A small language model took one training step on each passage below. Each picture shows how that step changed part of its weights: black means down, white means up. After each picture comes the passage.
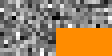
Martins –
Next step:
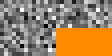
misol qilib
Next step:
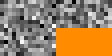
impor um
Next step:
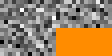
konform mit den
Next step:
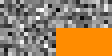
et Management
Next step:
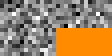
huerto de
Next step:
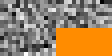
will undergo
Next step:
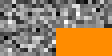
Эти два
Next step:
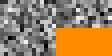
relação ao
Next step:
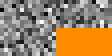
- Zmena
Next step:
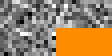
de aula que
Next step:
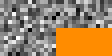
di accesso
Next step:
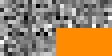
SIDA et
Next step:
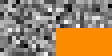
eins und
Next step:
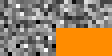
har biri
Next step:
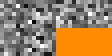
ca numele
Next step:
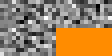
за науку и
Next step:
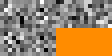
utilizan a
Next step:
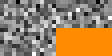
imersão em
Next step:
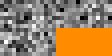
la unión del
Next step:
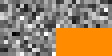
sich jedoch
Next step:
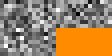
y, tras
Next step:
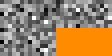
diagrama para
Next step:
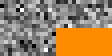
docentes han
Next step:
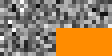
os desafios
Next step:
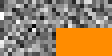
an optical
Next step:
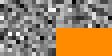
voor de
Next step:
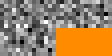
da oficina
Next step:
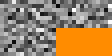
і Л.
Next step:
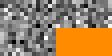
overview of
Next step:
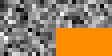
la población
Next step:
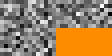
tür olan
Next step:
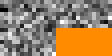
longo das
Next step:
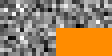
em relação
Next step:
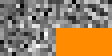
zu einzelnen
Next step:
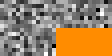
и экономических
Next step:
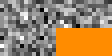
idade de
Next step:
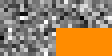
- davlat,
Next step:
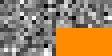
das questões
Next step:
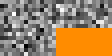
orientado para
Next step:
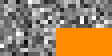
qatlam —
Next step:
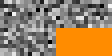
da mulher.
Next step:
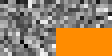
va qarashlar
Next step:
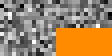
poet with his
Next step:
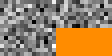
e de suas
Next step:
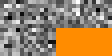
on the hotel
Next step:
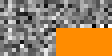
- Agencia
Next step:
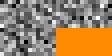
und sollen sich
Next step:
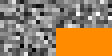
келії –
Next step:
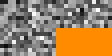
lo cual evidencia
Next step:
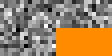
dan materi
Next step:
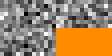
ou encore dans
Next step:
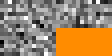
the growth
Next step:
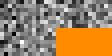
quando um
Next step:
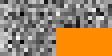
of the law
